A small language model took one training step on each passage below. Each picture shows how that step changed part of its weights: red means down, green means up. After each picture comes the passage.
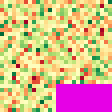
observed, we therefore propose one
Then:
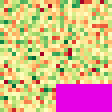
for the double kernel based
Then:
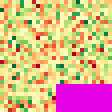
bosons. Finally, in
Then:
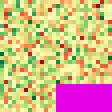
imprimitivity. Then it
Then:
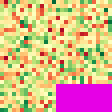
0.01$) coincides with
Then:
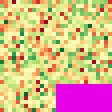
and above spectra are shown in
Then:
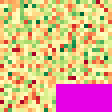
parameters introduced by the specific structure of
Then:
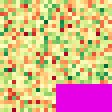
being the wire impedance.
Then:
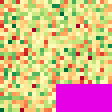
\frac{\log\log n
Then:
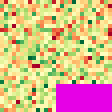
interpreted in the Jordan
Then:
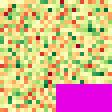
for Linear Spaces,
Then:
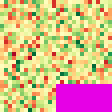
play an essential role in
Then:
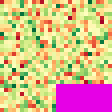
and $E_1$ respectively.
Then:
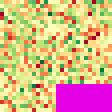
harmonics (integer
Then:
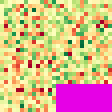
$t \leq t_\ep$ will
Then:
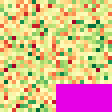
T^{\ast }\otimes T.$
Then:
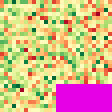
above-described main results are
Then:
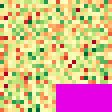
disk has a higher efficiency
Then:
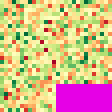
asymmetry cancels to first
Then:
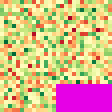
on $V_\beta$ for $\beta
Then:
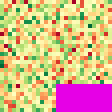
was supported in parts by the
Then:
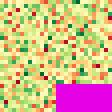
resonances can remain close to
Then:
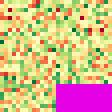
facet inducing.
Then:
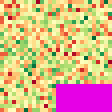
converges, where $[\gamma]$
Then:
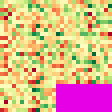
\text{ J/K} \quad
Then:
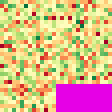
optimizing $\phi$ and solving
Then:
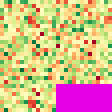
conditions. We observe increase of
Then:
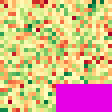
Cauchy and characteristic regions
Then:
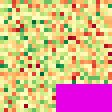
(as introduced by Gon\c
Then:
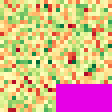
body row lives in
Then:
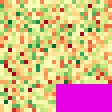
with momentum $p' \approx
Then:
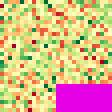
treasures. Here,
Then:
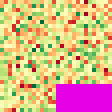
map $(l,w)\mapsto
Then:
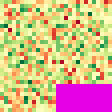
causes $Ry$ to
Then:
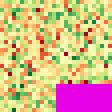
a first-order transition
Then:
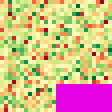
into the mid-field region.
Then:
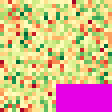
typical uncertainties in
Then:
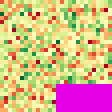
maps each hypersurface
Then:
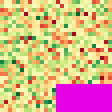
of this minor; the other
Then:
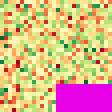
the clear-atmosphere
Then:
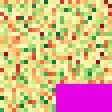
Note also that under the same assumption
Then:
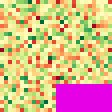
10^{-4}$, and additionally we consider
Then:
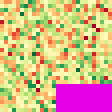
level and frequency spectrum
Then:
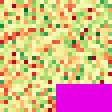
Jacob Bedrossian,
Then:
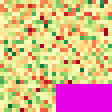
\max_{0\leq t\leq
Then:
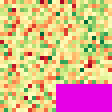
via automated and
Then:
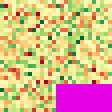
-k_2$, and in Fig.
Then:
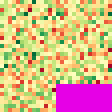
in the exponential, thus an
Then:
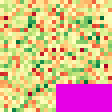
is the origin of CP violation
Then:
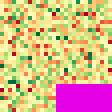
of fractionally charged
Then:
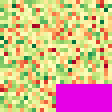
has not been shown in any cases.
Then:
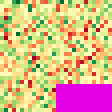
and deduce \[
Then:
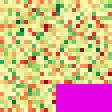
\end{eqnarray*} Hence the
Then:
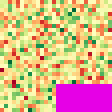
\] Since $\parallel
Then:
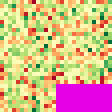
this test, the metric
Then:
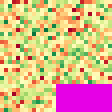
It is demonstrated that the
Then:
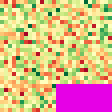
tilting angle $\alpha$, the
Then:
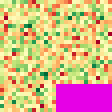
can see that the maximal violation
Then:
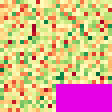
$s \geq r$, alors
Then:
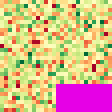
equation of state parameter seems not to be
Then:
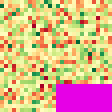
function in a bulk liquid
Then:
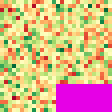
formula and additive functionals of
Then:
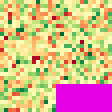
policy shock using a
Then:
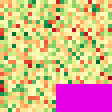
field strength of the
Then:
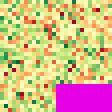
the commutator relation
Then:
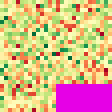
Everywhere below we deal with
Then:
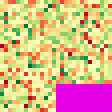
have \begin{equation} \Delta
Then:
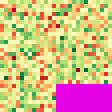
orbits are discrete.
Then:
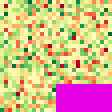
of (\ref{u}) gives even
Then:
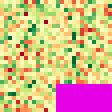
measured the E+A fraction
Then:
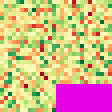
same amount of RF
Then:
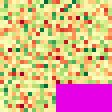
collar neighborhood
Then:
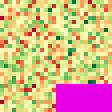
acting on the Hilbert
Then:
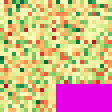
is available in
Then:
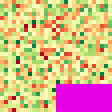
is positive. To do this,
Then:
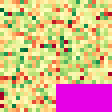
has three base states corresponding to the time
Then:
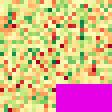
in the case of residue
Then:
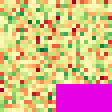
the effect of such additional
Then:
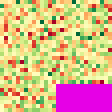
2$, as morphisms
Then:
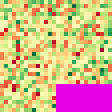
growth and migration models in
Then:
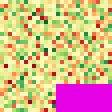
for $\overline{Y}$ as-
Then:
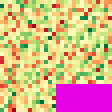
transitions indicates further that
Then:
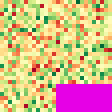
electro-optic phase
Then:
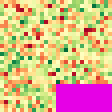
\in G/\Gamma$ and a sequence
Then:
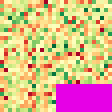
we term \emph{field
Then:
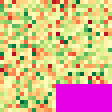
shock if their radius is
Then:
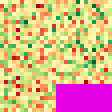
their validity from the following
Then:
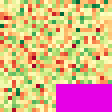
and relevant calibration
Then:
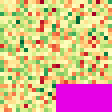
for two functions $f_1$ and
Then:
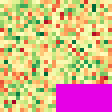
to this problem is the so-called
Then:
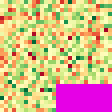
rising hard X-ray
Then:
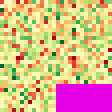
$\eps$ was arbitrary,
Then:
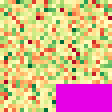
of \eqref{aaa} does not
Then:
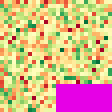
second and the third terms are the
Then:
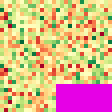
and M. Moshe, {\it
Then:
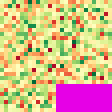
consumers in our datasets when
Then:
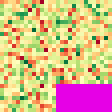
and $X'_t$ are two solutions
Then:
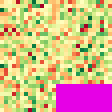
spectrum suggests that they
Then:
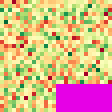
it is proved that the corresponding surface
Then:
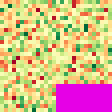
systems under study. %In
